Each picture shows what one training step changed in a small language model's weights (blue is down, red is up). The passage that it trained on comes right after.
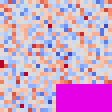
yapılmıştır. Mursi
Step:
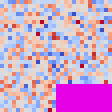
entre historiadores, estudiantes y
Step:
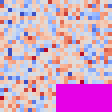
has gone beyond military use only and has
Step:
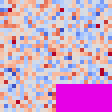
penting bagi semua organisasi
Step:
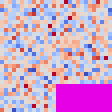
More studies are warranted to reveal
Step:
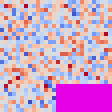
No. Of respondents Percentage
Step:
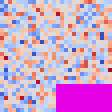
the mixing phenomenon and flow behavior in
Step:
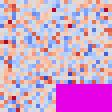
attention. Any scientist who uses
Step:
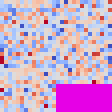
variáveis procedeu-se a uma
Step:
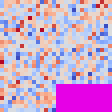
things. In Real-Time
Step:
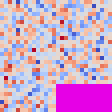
untuk mengetahui pengaruh
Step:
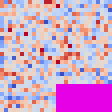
деформационные швы
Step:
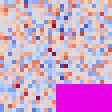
peru? Aqui estará
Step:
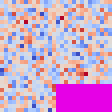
cattle breeding firm.
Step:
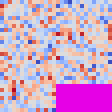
происходящие в
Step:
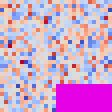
for Parkinson's disease:
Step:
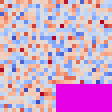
propuesta por Richter para la
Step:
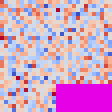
Lei Uniforme de
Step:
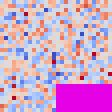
marked by a consistent plot structure, the
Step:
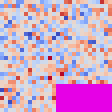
3,15 раза чаще у
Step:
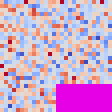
establish in trade. Every product and
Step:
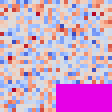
paralímpico pelo Comitê
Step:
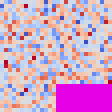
adotadas na construção da
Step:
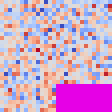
(95%) RP ajustada
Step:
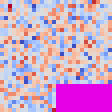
of two methyl groups in
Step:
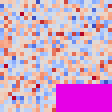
It is clear from the increasing figures every
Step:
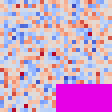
the VTL, namely, an
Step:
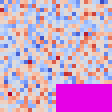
частині, рідко — на
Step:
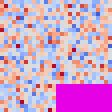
Hama, Halab va Homs
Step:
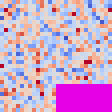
Euphol (II), which differs
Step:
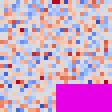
2023года, можно более
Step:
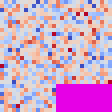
and Management, University of Brescia,
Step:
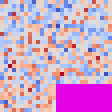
ma'muriy cheklovlar va
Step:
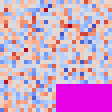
their appearing, as they are in
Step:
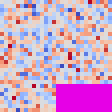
ijtimoiy-siyosiy ommaviy
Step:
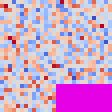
Fill Ear-labret
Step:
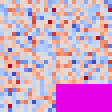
Mueller, and M.
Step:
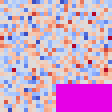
as ships. Since there were very
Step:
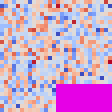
An accurate market analysis was performed to
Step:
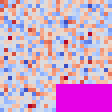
servant leadership as it can help
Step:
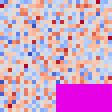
be addressed further now, since they will
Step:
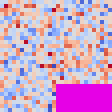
qaramligining ortishi.
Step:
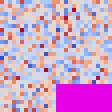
volunteers. Keywords:
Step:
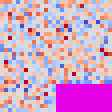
uso de vírgulas.
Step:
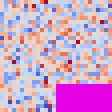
lembrar, que violar um
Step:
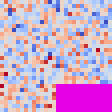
9. Солодченкова
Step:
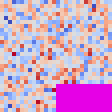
information from the receiving end, and
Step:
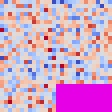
nutqida qarg'ish
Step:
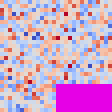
apud LÓPEZ E
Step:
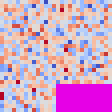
delivered to the data entry point for
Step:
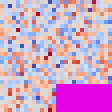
(Gezuraga, Arcos y
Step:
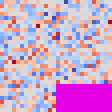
balik kegunaannya,
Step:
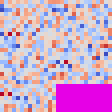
//International Journal of Pedagogics. –
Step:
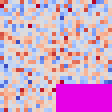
hollow structure with 80 g weight savings
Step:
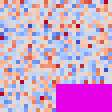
DEGREE OF INTERACTION
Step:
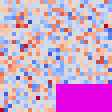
the discrete analog of the basic
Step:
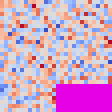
Tal postura sería muy
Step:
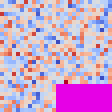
“tradurre” le
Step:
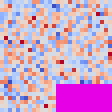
In contrast to previously used methodological lesson
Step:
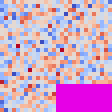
kayıt olarak,
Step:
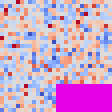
Mulero · Arantzazu
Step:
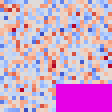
*Catálogo Nacional da Educação
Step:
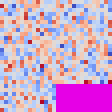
doimo nazorat qilib
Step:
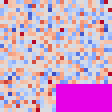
bo'lgan. Abu Ali
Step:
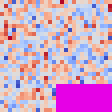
there are many other ways to present English words
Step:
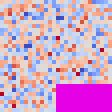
is shared through collective discussions, information
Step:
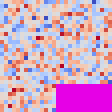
Olatog‘ tabiati,
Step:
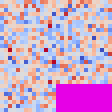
очень быстро привела
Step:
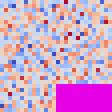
adotar a pessoa jurídica como
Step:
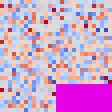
All methods were performed in accordance with
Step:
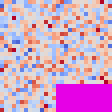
Uma preocupação central do
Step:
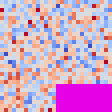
вираженість у Г1,
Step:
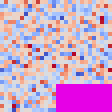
gestion. Elle dégager les
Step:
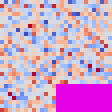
impact on positive relations. Figure 2 supports
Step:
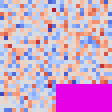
in Pakistan and the
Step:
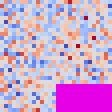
fikrlashlarini rivojlantiruvchi bir
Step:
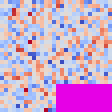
Extraction Studies : General procedure
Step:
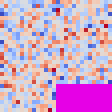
utilizes the two additional factors of
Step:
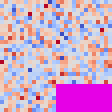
positif yang lebih
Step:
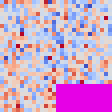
XP = non-first person;
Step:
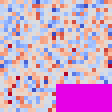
et al. (2004), reported some
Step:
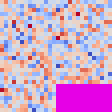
report on a telegram from the
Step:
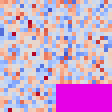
implementation in classroom teaching and administration
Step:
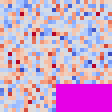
(AUI Strategic Plan
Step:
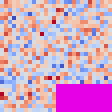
metals introduced into natural water from a variety
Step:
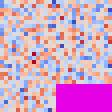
En edición, Universidad de la
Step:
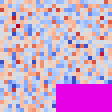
que associam parâmetros
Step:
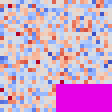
în domeniul energiei electrice –
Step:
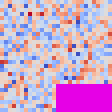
section, the spectrum of the generated electrical
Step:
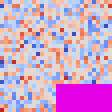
was incorporated into each. Seeds were
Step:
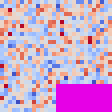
without loss of accuracy in data correlation
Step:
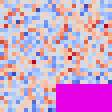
the immaterial. A similar situation is at
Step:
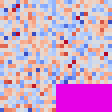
Cd intake, renal
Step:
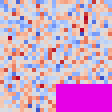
after changing the machine set-up or
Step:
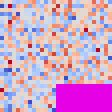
на транспорті і
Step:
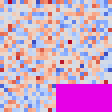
al., 2011). The potential of an innovative
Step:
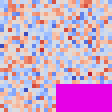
ditanyakan adalah mengenai :
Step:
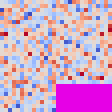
and protective measures to mitigate the
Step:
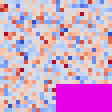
hide and meat in general should be
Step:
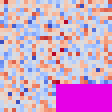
ser representado através de diagramas de
